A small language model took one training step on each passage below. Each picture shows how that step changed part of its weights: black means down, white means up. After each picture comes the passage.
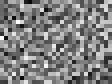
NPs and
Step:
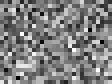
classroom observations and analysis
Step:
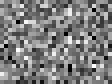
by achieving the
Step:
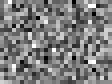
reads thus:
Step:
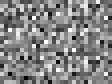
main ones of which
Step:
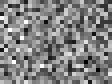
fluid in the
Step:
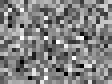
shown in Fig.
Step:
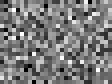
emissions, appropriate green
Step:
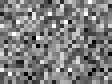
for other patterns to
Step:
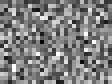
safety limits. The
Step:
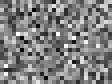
more loci associated
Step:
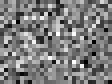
levels for Each Study
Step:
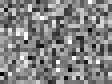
creation as well as
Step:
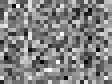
design based on modelling
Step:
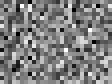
outputs. -
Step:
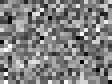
the vocabulary or concept
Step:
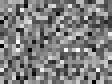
in buffers
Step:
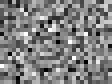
as a means of
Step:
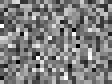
days. Making
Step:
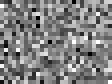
almost nine percent
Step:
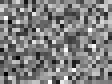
many elections.
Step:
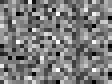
any trace of
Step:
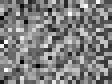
of solar energy
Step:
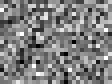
London; and
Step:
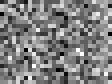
limited, and the
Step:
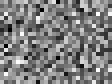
increase the likelihood of
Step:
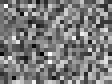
contribute towards the
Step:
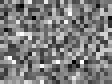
select from the list
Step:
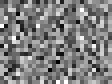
context-specific impacts
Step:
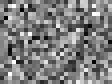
soft clustering method
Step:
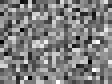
energy policies, whereas
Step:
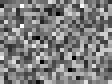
given write access and
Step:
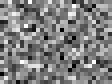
DGPS measurements
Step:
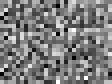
excellent throughput
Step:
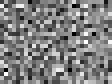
characterised by
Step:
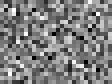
demands in higher
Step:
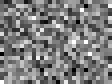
if this takes place
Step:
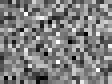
as it may provide
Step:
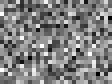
is suitable to obtain
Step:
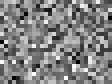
of this investigation,
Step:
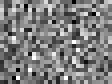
looks like in
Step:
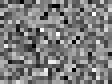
editions of
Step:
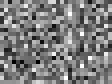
new cases and
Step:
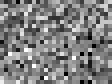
enables information exchange between
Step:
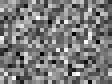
in workshops?
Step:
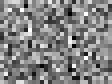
step in asymmetric
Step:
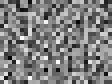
combination of two
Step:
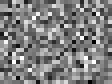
fate is more
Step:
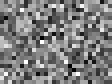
in the study
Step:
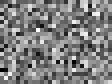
beneficial for health.
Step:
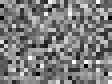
of a neutral
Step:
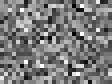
in the composition of
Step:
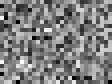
THE WEST
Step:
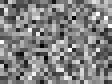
and structured experiences for
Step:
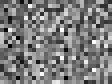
disciplines and research
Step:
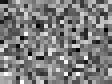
currently in use
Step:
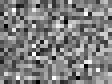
supplies, and
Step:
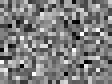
that the combined effect
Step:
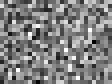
shape parameters As
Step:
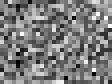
and goods and
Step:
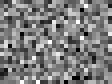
if they are supported
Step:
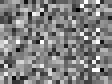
the private key.
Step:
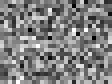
to observe the affect
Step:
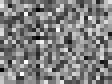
respectively. The difference
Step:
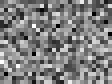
Development Goals
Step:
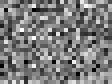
Programming Interface
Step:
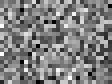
80°C except
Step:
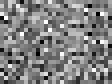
chemically reduce
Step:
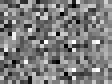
blood glucose level in
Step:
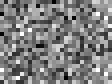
and interpretations of
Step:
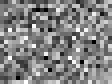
One of the goals
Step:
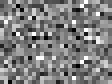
The main debate
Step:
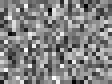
measured on a scale
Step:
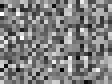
forwarding data
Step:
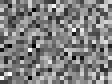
more likely to have
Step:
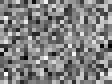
a condition where the
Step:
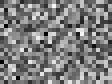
economic growth and the
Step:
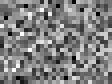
pigs were
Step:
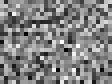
are satisfied will
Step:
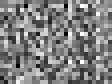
in innovative investment
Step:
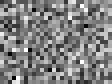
successful reintegration
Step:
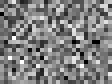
because it looks
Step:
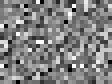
Figure 1 shows the
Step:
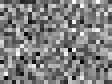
these environments at
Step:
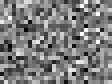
the authority of the
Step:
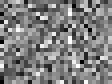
position of the lower
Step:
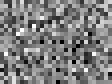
will be provided.
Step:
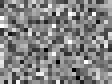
frame or blade
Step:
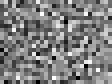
supplies. The
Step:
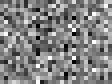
not significantly associated with
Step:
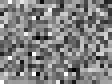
With 16 degrees of
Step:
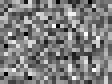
strain hardening term
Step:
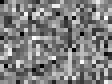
individual and team
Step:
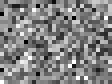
and vibration
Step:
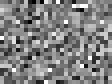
quality but also because
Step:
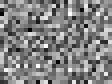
measure of central
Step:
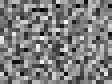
Description 1
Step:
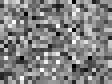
with this framework.
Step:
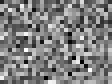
limited time frame.
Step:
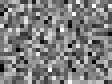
optical microscope
